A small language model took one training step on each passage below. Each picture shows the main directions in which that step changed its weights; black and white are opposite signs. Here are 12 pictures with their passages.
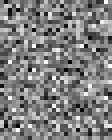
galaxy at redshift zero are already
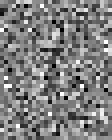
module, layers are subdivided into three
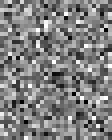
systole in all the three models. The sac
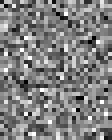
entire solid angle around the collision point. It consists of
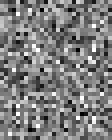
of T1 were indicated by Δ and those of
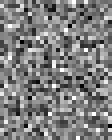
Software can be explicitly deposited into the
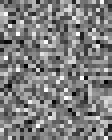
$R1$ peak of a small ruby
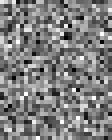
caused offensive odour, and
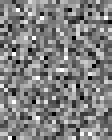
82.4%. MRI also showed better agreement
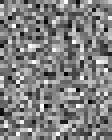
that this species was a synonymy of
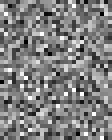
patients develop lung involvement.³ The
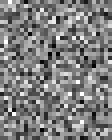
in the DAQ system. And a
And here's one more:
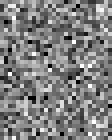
are satisfied. Note that all three polaritons
